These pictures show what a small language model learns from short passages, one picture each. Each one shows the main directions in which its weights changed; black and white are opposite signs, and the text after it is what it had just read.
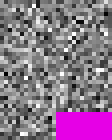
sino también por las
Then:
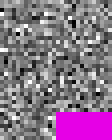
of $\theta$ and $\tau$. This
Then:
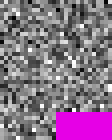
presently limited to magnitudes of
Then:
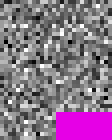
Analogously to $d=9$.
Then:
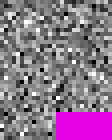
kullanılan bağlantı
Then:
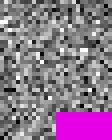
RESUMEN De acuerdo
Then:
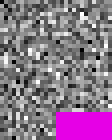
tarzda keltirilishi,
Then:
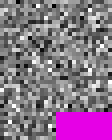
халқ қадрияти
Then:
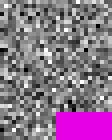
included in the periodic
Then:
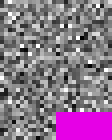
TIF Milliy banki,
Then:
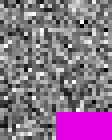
проводили опрос и
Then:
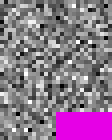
EMU project, with the band centred
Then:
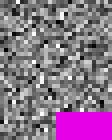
structure is recovered: (i) the
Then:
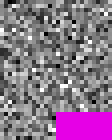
because it no longer suffices to
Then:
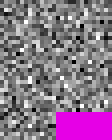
aspect of the neutral theory of
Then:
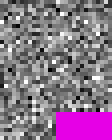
TAHLILI Buranov
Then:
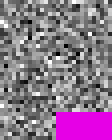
osoby pry provedenni
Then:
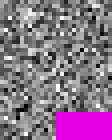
aqılǵa» dep
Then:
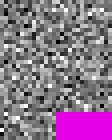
afirmación se basa en las
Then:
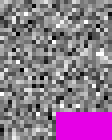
calculated as well as the corresponding
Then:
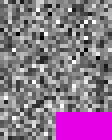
254 нм. Сорбентом
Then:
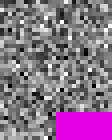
the feature that computes query term
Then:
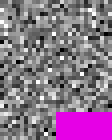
untuk mencetak surat
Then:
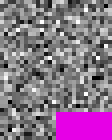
illustrating train movements
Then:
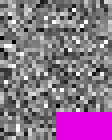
use of these technologies in medical
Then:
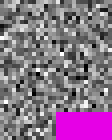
VA PATOGENETIK
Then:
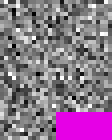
artes liberales que
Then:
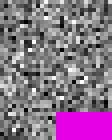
\eqref{1} in the screw
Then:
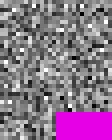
film as a function of film
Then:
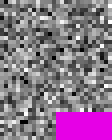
Despite the overall good
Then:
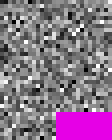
level as $J_c$ of
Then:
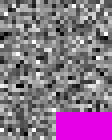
прочной эмпирической
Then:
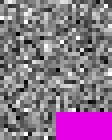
$g$-factors. This process is
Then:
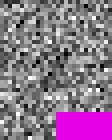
double SQUID, a
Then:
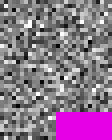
/ madrasah dan / atau
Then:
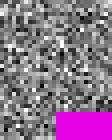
on site $i$). Then, if
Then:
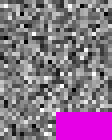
the value of $m_s$. All these
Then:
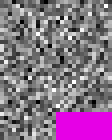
region but across the full angular
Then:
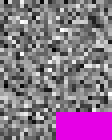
independencia cognoscitiva de
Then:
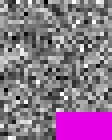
obesidad: Doble carga en
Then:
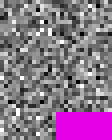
both cases, density waves excited
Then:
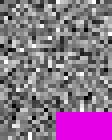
one of the pressing problems in modern
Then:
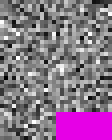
Shanghai Astronomical
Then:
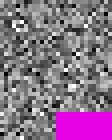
must therefore add 48,620
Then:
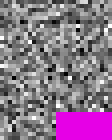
Currently, our approach is not
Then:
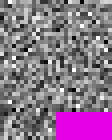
by the fact that the electric field only
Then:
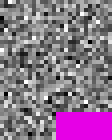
in the reproduction of what
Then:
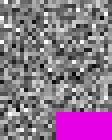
as a function of $\Lambda$. A
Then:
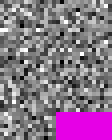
struggle to generate coherent,
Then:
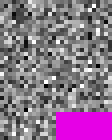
its Hermitian counterpart
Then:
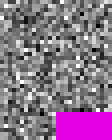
For the given geometry we must
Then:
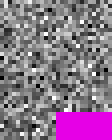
de ciencia escolar. Por
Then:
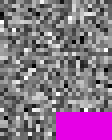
ишлаб чиқиш
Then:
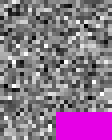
traffic in airspace. We assume that
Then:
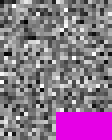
lattice wavelength to be around
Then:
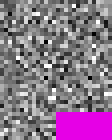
С. Грамматические
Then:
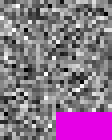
Despite initial reluctance
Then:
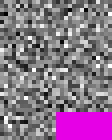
evolution (hollow triangles)
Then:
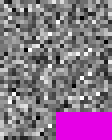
делегатами, які
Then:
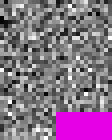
trace distance to the ideal
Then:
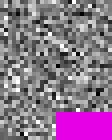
el periodo de transición
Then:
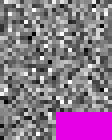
Roma e também da
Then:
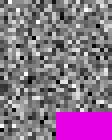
maliciosa de causar
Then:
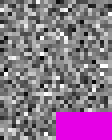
or bacteria swimming
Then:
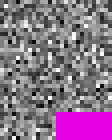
is also highly tuned, with
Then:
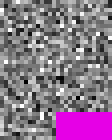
vreemd vermogen in
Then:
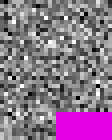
quantum mechanical interaction between the system to
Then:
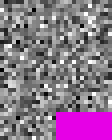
transform factor $e^{-ip_0 t}$
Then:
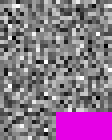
un sentiment patriotique qui
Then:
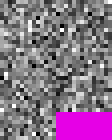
pasar, karena nilai
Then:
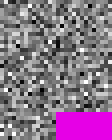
Davlat va boshqaruv
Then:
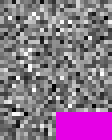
sensor ultrasonik,
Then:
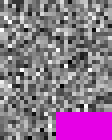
domain. The receiver consists
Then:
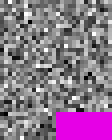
shown in the previous section, if
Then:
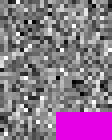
предела C'_{np}
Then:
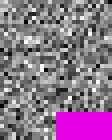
сифатида талқин
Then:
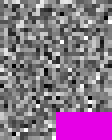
when the follower vehicle matched
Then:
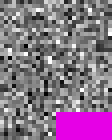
the GUT scale) \be
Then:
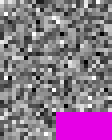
corresponds to clustering on approximated
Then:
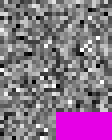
zones (urbaines et
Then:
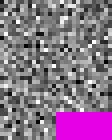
extract two-photon time
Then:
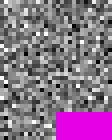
con vegetación secundaria;
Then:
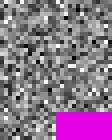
a mean-field approach,
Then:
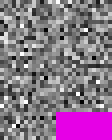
Institute for Solid State
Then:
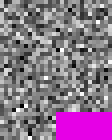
capability for 3D imaging through
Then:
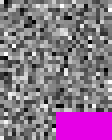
para a expansão do acesso à
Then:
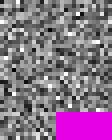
mumkinki, Ferula
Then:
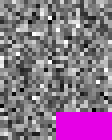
and without collisions; resolution and
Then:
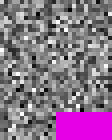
the current state of museum
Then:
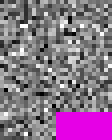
directly at the sensing BS from
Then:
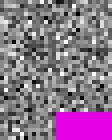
demonstrated. The analysis of a first
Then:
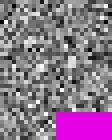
и авторегулировка.
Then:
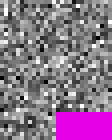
pedagogning kasbiy
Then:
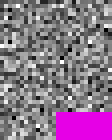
midiático. In:
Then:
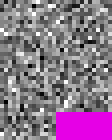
прибыли. Первый
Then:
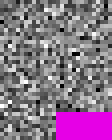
Dr. Krishna Mahawer
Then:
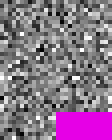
časa, kolikor
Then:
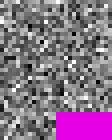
maximum of $|g_k|$
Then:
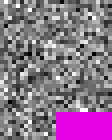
migratsion jarayonlarni
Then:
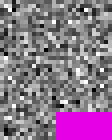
ko'ra, bugungi kunda
